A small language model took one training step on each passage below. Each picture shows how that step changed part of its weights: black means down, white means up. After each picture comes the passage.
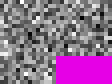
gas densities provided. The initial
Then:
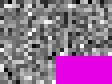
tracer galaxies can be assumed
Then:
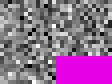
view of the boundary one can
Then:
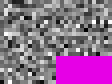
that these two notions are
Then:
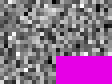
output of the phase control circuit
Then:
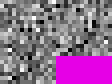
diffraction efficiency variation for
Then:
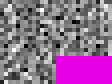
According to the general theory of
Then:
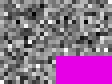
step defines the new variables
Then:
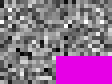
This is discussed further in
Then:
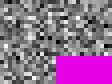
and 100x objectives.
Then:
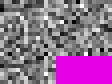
give the linear phenomenological
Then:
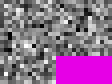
organizational boundaries,
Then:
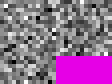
the Lagrangian.}, and that term
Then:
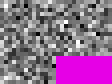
the apparent sharpness of the
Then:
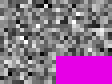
P$, that walker
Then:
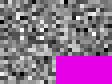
radius $\ell$ is
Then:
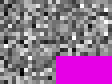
been observed in the experiment;
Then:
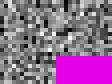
of mixed question types including
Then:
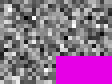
theory, the mean field Hamiltonian
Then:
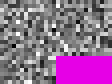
scenario where every node has the
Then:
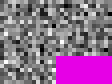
from the single-particle
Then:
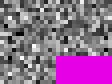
the equation of motion for finite
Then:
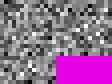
chemistry as a
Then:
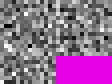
state (all the gas
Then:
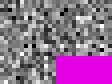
The GLM model can
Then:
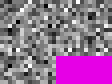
are explained briefly as follows
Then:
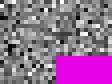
long-dependency relation in
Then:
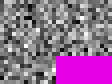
SN1006 line widths
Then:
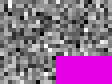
can be found in time
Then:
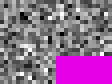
states connecting the inner and
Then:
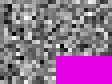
gradients, we use a
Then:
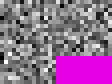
These modes are also labelled
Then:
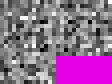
normal (red) and SC
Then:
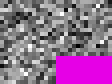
which correspond to two different architecture
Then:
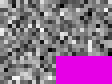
RHESSI full Sun
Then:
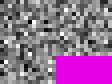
at the energy 2J:
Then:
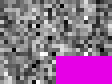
valley mixing of
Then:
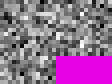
Compton wavelength of the massive
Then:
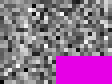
field oriented along the optical
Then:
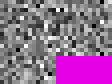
is presented to some neuronal
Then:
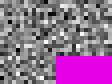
that $\A'$ is a
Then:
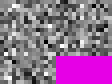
as its source, just as
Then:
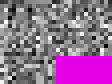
be used to probe qualitative features
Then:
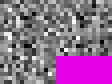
spherical model landscape,
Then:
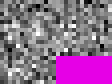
shows the low temperature behavior near
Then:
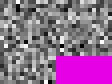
different temperatures measured along the chain
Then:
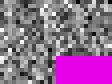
the average local FIR SED for
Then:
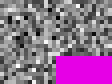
the performance of the QFT
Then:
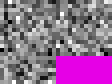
dose rate immediately
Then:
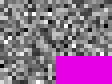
Mesh topology is supported
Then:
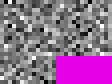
service is indicated (bit
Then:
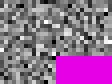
SN~II from spectroscopic observations
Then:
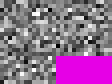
in the clean
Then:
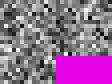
minimax procedure as follows:
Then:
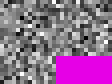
result of the elliptical shape
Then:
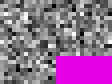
and the known runtime. All
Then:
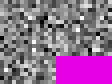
catalogs and constructed a
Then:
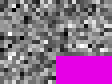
temperature, $T_c
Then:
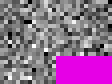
using tensor operations and executed
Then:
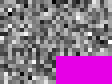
likely fail in a noisy environment
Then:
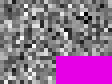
degree Celsius,
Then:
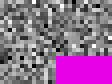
decisions must reconcile
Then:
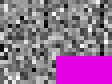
particles, makes boron
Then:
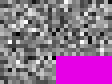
of our proposed layerings clearly
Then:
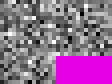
from 80 female
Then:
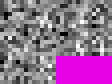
in opposite directions inside and outside
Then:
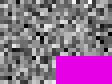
this result. In order to
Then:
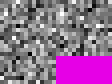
tidal tails around NGC
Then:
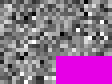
work, we provide a
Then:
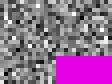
one impose the exact transformation
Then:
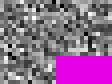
at the Synchrotron
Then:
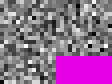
spectra were calculated using the radiative
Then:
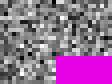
results of a previous neutron
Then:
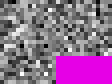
sys}) \mu
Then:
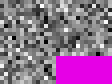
was performed by Beliaev
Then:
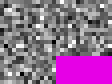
all numerical models a nonlinear finite
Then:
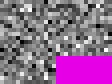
by analyzing how bulk metric
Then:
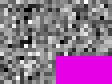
whole temperature range except below about
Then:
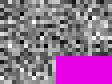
formula. A mass-shell
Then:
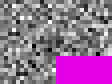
directly distinguished from the baseline
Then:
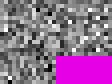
than the arrestation time
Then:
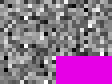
has \be \langle
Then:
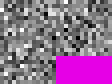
claimed to have the same
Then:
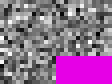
effective masses in the first two
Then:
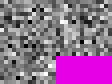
terms of the density contrast,
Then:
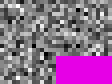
it is also possible to
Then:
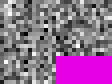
the uncertainties in the extracted
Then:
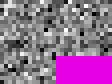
reproduced in a more recent
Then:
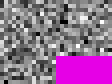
the value of this velocity,
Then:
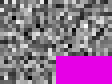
to 10. The region was
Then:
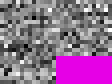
precedes another node of
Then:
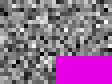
$a_m$ and
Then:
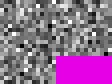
with the overall decrease of
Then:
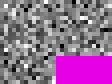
eV. We first focus on
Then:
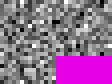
$\sim 10\%$ are likely
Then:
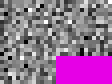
efficiencies needed for the
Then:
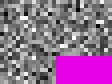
relative weight of the terms is
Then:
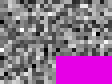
synapses could participate
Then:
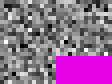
that causes the equilibrium to
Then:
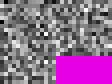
the Ebbesen structures
